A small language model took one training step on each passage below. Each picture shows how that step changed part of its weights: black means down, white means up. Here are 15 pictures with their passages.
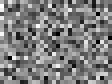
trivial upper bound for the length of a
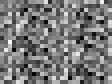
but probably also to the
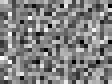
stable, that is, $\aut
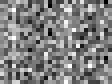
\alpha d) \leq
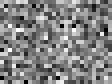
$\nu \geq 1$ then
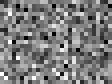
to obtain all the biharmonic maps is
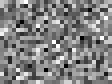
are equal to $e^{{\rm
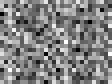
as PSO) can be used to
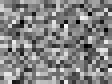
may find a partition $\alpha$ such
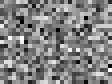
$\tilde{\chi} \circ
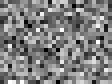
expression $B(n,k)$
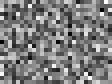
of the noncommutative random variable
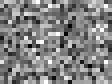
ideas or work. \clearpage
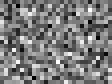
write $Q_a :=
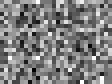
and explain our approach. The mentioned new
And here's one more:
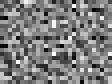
For SURE-SG in
